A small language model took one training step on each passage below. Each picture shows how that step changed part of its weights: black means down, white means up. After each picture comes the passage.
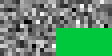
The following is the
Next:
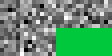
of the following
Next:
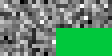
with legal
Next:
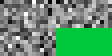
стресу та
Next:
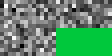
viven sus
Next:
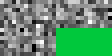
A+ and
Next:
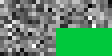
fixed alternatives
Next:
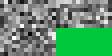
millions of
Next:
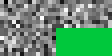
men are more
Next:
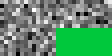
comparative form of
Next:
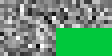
via een
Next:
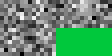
apelar a
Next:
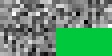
every tertiary
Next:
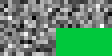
the aid of
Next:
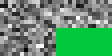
cultural values, one
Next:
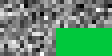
when the price
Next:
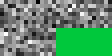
participation in class
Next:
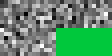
what exactly
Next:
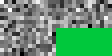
did not have knowledge
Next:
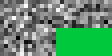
class of the
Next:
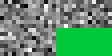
data is collected
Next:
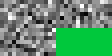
of solving the
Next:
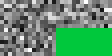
same experimental
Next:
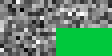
o edema
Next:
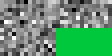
stops, the
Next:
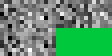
the paper.
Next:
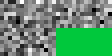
v \geq
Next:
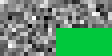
of the GO
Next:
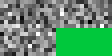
to their duties
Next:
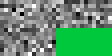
The results in this
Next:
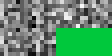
in metric space under
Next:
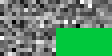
Do you know
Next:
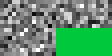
and $\beta$
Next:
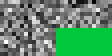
the student's
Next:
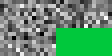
this result is to
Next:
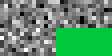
conjecture de
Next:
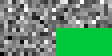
$h$ points
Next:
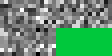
the advantage
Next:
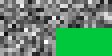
same country
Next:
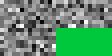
The presence of
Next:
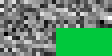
final performance and
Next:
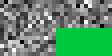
this study, we
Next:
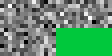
system needs not
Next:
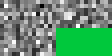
in our definition of
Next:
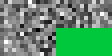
the use of which
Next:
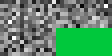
yeni bir
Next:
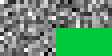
discuss the
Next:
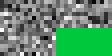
such that all of
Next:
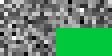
flexibility. Table
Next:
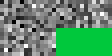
the Text
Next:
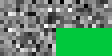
cultivo de
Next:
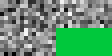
as follows: Let
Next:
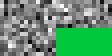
of preschool
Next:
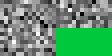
is meaningful
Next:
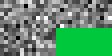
Thus the sum of
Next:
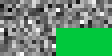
schools is
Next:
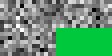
\cdots +
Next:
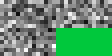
It is clear that
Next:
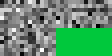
la familia
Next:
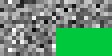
can be taken
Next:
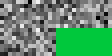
a reason
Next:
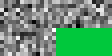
were added,
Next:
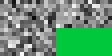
in caring for
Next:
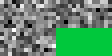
TMS as
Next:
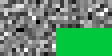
Als lid
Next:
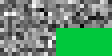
between any two
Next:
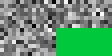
\) is an
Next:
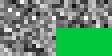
it still
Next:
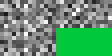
daher die
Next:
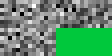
can see results that
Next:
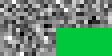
9, dat
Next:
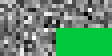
level of the
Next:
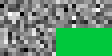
we can show that
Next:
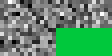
the human impact
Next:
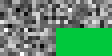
constructed in
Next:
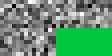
number of particles
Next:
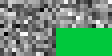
closed, and
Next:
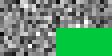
to $\phi
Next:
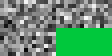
since tried to
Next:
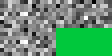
into silence
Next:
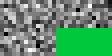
and development 0
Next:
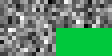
de que a
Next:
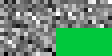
at four points
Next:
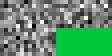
with the knowledge and
